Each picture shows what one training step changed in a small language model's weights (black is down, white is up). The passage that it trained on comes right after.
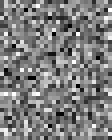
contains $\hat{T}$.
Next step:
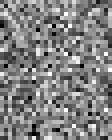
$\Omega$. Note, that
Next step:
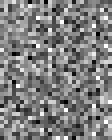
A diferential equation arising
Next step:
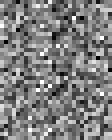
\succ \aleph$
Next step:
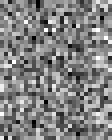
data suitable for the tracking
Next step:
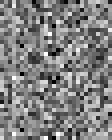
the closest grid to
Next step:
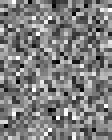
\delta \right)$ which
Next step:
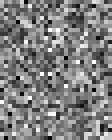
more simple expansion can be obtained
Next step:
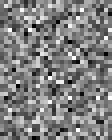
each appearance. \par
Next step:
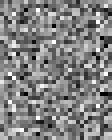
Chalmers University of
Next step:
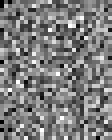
set of rules thus gives the
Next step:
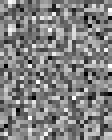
\eta} \Biggr|
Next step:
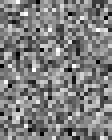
agrees with the relevant map
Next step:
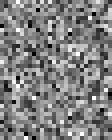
long variables, whereas the point
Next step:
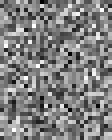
Academy of Sciences
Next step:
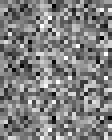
) \rightarrow \infty
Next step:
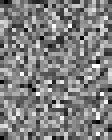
Can one prove,
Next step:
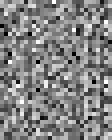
and inevitably
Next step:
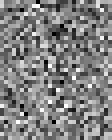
= \varnothing \}$.
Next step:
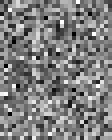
have \begin{eqnarray*}
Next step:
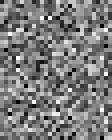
can occur in any inequality of
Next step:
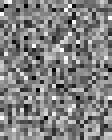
a family of vector-valued
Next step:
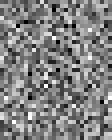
$B$-module and
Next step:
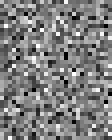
$\phiext$ we lift
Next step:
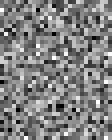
in the weak sense as
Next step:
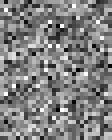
+ \abs v \ge
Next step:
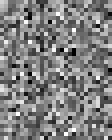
complete parabolic hypersurfaces in space
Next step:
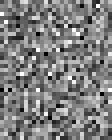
C}$} is satisfied if for
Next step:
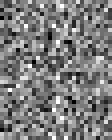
obtain the evolution equation of
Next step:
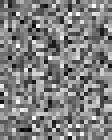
the resultant matrices can
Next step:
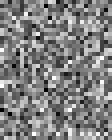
subsets in the partition can be
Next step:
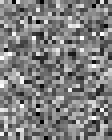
before paying out on the
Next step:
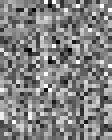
$P$ for adding a
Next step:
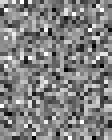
this order. Next, for
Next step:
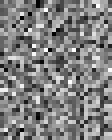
outermost open path in
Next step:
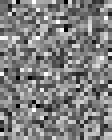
the region between $\T$
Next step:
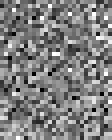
Iterated Function
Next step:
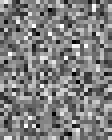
function $Q(t)
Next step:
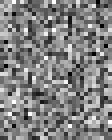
Airy function. The
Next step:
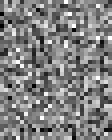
restricting their computational time to
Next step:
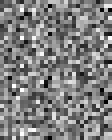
souvent mise en
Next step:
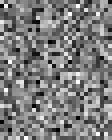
that the number of classes that
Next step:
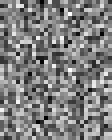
these circles at infinity,
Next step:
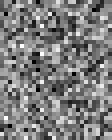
solving the surface Eikonal
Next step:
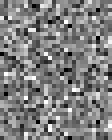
:=g. \] Suppose first
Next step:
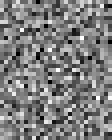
subgroup of $G$.}\\
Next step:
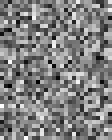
explicitly determine the number of elements
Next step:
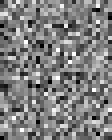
to prove, the dyadic
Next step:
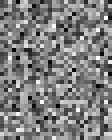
which can only handle the case
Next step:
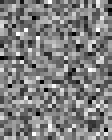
can be proved much more easily
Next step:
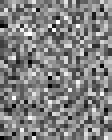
in [Ku,
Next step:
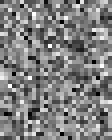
classical Euler equations. To explain
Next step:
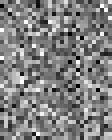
is a packing in
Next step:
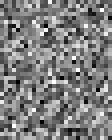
the Hilbert Transform \\
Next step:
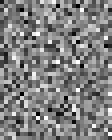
$\widetilde{E}$ has
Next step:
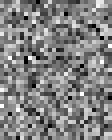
noise level. Solving
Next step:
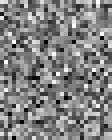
also that when SBSs
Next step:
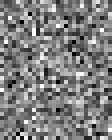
are defined analogously, using
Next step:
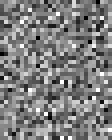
If for $p, q
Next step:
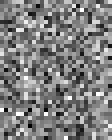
involves both simple and double
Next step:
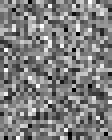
all $4k \geq
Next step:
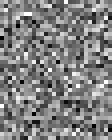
this type see the papers by
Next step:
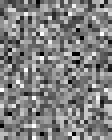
isomorphisms are exactly those induced by
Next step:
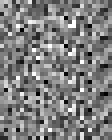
is well-centered is
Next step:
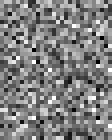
introduced by Ullah
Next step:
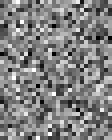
expectation into the different coordinates,
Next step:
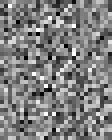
for a non-local operator
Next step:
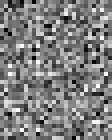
In this paper we study
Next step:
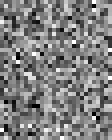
such that $\mu +
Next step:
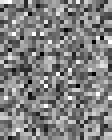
cyclic separating vector and by
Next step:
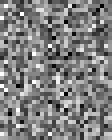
denote the Leonard system
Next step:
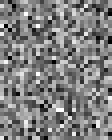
as basis functions to approximate both
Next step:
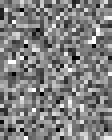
by the removing of
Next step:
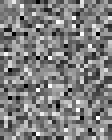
is considered as the second level
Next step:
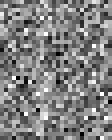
Sinclair's theorem
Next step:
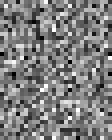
to that of the whole
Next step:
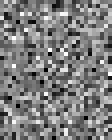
Define $\partial={\rm
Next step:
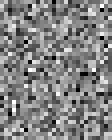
T\colon M\oplus
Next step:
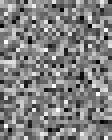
used in the title and in
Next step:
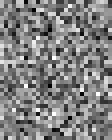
of a suitable approximation procedure via
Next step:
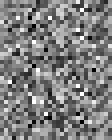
amplitude equations for finding such
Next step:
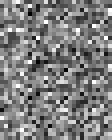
mesh 1 and mesh 3,
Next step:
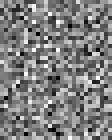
\end{enumerate} It
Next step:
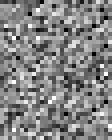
Automatic Mesh
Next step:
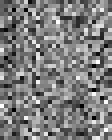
briefly discuss this issue in
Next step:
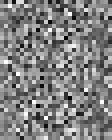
structure of an affine variety on
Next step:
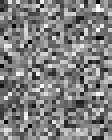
this paper, we assume that
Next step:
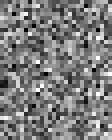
law of large numbers, we
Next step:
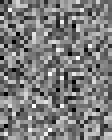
\end{align*} This
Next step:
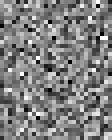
is computed in Line
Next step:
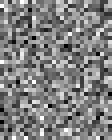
homogeneous polynomials in the variable
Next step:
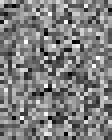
for the conjugacy class $+$
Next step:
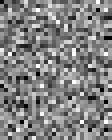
doesn't divide any
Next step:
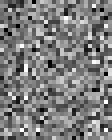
In this section we will recall
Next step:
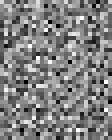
is illustrated in Figure
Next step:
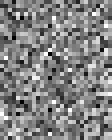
Legendrian divides
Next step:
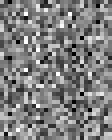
physics is most interesting precisely at
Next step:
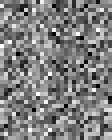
\neq 0$ otherwise.
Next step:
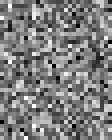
go from the number of edges
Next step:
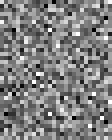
why we suggest first the
